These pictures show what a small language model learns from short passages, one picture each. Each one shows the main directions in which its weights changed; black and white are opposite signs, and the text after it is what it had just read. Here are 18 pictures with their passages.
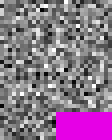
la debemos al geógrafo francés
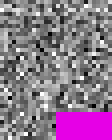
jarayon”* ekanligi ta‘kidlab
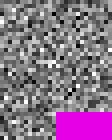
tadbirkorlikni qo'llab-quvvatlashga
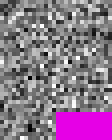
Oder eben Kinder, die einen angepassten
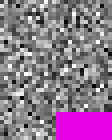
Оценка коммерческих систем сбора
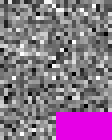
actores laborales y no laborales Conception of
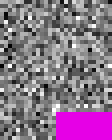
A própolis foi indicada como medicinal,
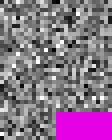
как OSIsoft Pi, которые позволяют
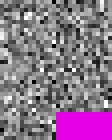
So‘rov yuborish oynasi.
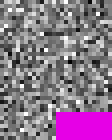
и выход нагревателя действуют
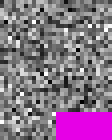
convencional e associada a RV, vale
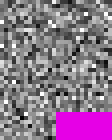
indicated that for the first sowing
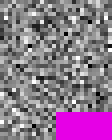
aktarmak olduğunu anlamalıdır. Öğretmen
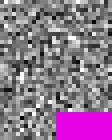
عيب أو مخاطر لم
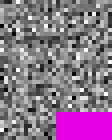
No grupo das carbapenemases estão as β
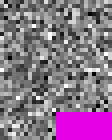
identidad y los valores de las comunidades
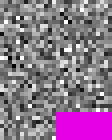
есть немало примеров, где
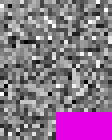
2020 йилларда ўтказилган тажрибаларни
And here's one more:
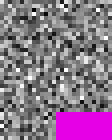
kiritilgan. Birinchisi,
